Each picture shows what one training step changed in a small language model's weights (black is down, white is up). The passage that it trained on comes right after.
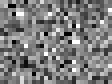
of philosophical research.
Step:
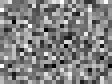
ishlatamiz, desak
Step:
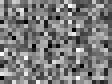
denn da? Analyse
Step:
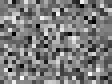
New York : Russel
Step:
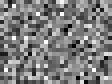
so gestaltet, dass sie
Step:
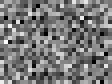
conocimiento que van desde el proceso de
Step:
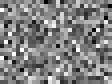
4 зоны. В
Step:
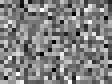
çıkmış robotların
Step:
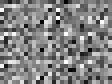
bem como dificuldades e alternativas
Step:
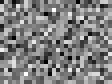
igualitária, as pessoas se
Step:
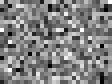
Ayniqsa, kredit
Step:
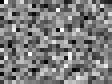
Vitor Henrique.
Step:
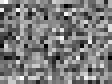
parks, memorials,
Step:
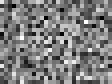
types of motivation, its
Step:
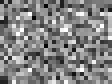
orqali KOB subyektlari uchun
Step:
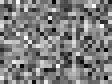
etc. In the context of
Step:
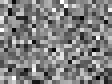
Oiseaux 1 Grover
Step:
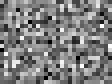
ayudar en forma pasiva
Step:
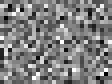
de opressão. Segundo
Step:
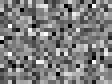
в разной степени.
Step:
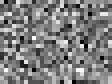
hisoblanadi. Kohlberg shuni
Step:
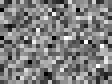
Anbauregionen für
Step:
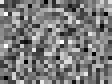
enhance control efficiency
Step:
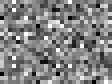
слова: математична
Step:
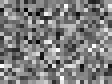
Prevención de Desastre
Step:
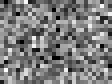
Toshkent: Yangi asr
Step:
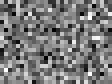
control dan dua level
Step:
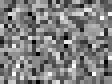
следствием, ведь
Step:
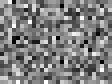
239 Aliqulova
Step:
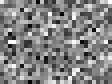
холме, храм
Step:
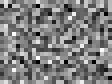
moment dat het in een
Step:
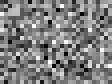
las plataformas depende del
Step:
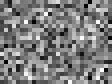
qatnashgan sifat
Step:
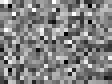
Krokos KJ,
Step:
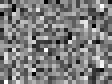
que a planta é apta
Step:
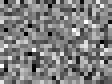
(16 références)
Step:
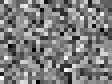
норм закону, як
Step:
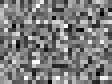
y respetar al resto
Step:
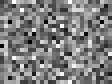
retrouve et donne
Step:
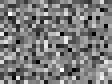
como el modelo ARIMA,
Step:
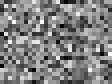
bo‘yicha ustuvor
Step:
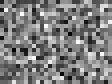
clasificada como Caso
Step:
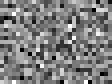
SAMIC, che aveva
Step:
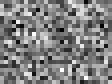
namlik holda, quruq
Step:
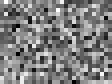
radial basándose en
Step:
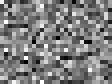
bo‘lgan davrgacha ham)
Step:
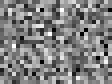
İkileme* adlı
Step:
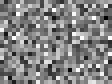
и другие общественные
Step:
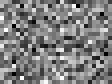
Universitário Alfredo
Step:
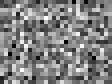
Em relação à escolaridade do
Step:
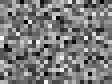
sentido de todos os signos,
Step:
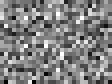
SAPIENS |
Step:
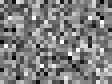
state or creating conditions
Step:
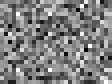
Филол. фан.
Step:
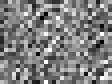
deseo de ver a algún
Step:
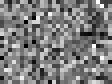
palavra a partir de um
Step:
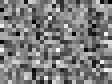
alumno a los objetivos de
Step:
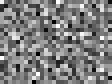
во всех странах
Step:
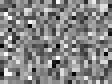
trasferimento alle comunità
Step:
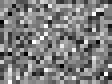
acabou por recair
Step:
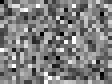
платьях¹ 1 авторская
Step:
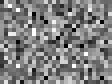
electricidad Georg
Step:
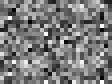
principales funciones la de
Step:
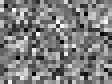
— и изменилось
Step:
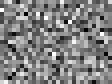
ancha central, a modo
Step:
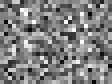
ularni yo'q qilish,
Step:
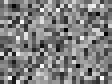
ook al laat men
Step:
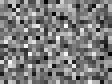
el Perú y en el mundo
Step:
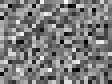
Yotov, Y.
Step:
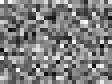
ein Aktenbildner, ein
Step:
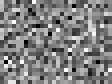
етарли эмас,
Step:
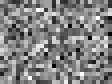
dilaksanakan pada hari
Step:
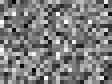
o‘yinlarini tashkil
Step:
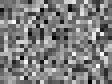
M' nuqtalardan
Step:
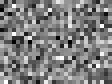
Rezagada Avanzada
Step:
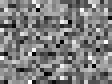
T. Safarov,
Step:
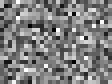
hozirgi ta'lim tizimi
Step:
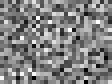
Ibrat, Abdurauf
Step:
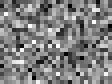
been established
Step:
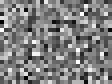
en una opción económica
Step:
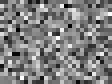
autonomia. E até mesmo
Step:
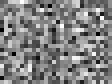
a réussi à produire
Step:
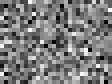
codling moth and
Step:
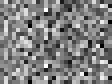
de accountant - in
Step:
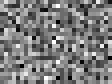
morais, éticos,
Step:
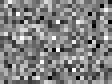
детей и подростков*
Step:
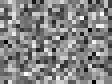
dan makna yang sama dengan
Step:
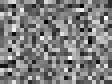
la preuve »,
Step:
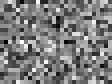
grandes y relacionadas en
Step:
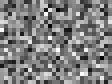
calitativă în partea
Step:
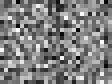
presença e quantidade não
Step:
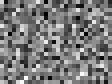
cotton in one
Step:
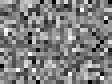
at the Hospital
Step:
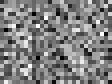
interventions destinées à
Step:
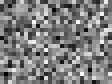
jarayon o'z ichiga
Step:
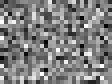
quality delivery through
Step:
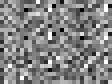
pri odločanju
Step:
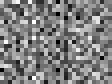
"Umumta'lim tizimi
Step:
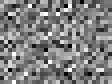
São Paulo, São Carlos,
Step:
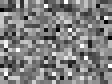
ega bo'lish imkonini
